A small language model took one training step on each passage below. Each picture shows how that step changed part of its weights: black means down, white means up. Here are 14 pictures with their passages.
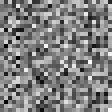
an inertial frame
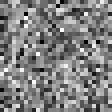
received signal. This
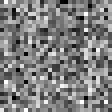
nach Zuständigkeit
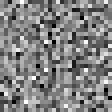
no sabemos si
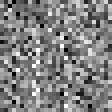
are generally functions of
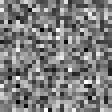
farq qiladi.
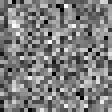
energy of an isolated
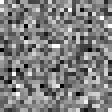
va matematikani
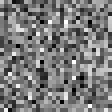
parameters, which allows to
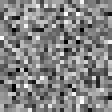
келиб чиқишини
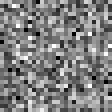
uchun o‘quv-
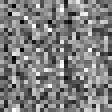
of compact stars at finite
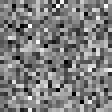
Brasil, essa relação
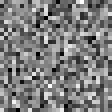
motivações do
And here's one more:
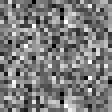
coupling in the system,
